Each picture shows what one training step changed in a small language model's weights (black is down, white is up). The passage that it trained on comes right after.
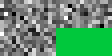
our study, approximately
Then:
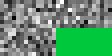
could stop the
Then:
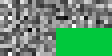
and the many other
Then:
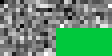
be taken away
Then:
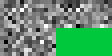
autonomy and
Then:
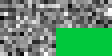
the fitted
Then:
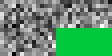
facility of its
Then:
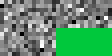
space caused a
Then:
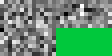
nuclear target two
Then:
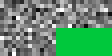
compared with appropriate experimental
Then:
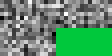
the system and
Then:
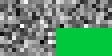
Theorem of
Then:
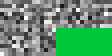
V). In
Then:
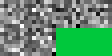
open question:
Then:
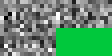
definition of a
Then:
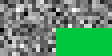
lens. The
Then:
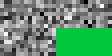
their own
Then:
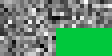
the dam was
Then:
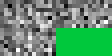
matrix are given by
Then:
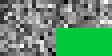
is axially
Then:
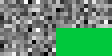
they deemed
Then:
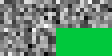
15 minutes at
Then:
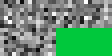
temperature and low content
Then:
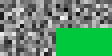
letter of
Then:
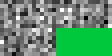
ladders in
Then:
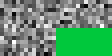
calibration of
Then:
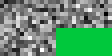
education also plays
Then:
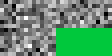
1 Root
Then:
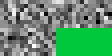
relate to approaches
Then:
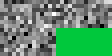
evolution discretized
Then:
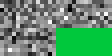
because of its good
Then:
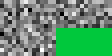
components, and to
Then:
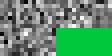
to the external
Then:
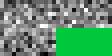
exponents derived
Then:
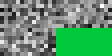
that the expression for
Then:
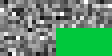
the p_H
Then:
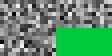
exchange field,
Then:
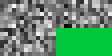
and suicide
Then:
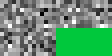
availability All
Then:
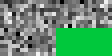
relatively large
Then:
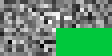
existence of the
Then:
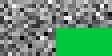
Power consumption for
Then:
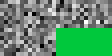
\en and
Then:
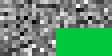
the causes also
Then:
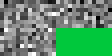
integrated devices.
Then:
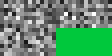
raster pattern
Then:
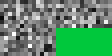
of the data already
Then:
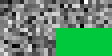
not perceived
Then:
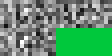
in realizing
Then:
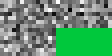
consistent with contraction
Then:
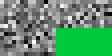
SVM on
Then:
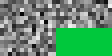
On the other
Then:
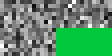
formula of
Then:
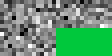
could be explained
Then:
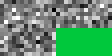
matters listed
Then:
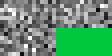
this paper for
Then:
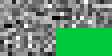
the plants at
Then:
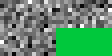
.$$ We find
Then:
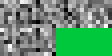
changes as compared to
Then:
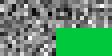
this flavone
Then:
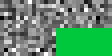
the wind, which
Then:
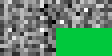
replacing the
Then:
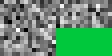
subnormalized density
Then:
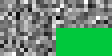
equipment to
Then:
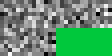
D. and
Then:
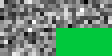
those in the
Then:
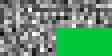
materials, the
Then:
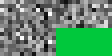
has been already
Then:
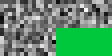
of patch classification
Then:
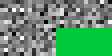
Methodology Research
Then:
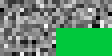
due to star
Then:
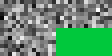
score is lower
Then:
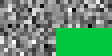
other hand, an
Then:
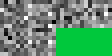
A GW
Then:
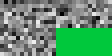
mass cut ensures
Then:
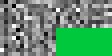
Voice of
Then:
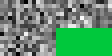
to the data set
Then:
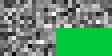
amplitude and phase conditions
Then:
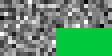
the predicted
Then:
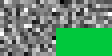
attributes, based
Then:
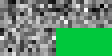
analyzed broadly
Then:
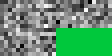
begun operation
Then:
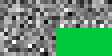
neural network model
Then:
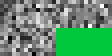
was introduced in a
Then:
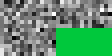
scattering and ionization
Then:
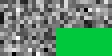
of magnitude weaker
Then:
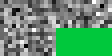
vital roles
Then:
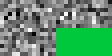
time of the
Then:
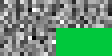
probe and model
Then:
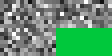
nor the
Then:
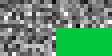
equation holds
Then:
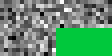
an ad hoc
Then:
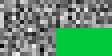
steps of the
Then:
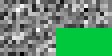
model. \noindent
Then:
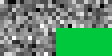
developed hybrid
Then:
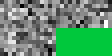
require that the total
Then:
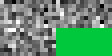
computational fluid dynamics
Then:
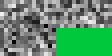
control framework. The
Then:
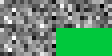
vacuum field
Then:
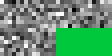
achieved. The
